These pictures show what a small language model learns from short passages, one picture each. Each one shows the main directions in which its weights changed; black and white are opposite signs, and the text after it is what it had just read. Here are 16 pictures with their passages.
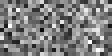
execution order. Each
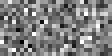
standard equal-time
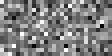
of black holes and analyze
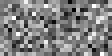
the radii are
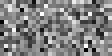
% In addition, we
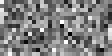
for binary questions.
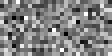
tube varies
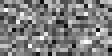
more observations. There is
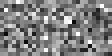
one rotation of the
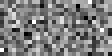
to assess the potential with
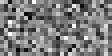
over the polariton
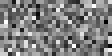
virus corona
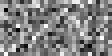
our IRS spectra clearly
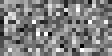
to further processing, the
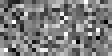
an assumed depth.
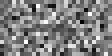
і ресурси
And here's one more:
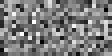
in the case of
